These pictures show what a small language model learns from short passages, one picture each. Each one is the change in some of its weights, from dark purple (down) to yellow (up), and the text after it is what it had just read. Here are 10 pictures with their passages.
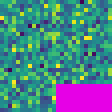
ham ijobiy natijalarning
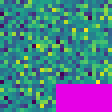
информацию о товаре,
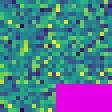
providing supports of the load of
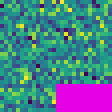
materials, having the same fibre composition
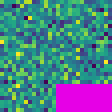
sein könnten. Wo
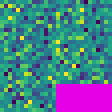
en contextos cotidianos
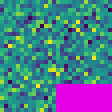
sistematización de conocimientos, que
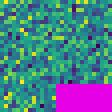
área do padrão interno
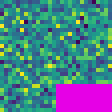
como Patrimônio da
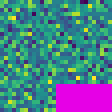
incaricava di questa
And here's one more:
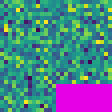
makon oralig‘ida
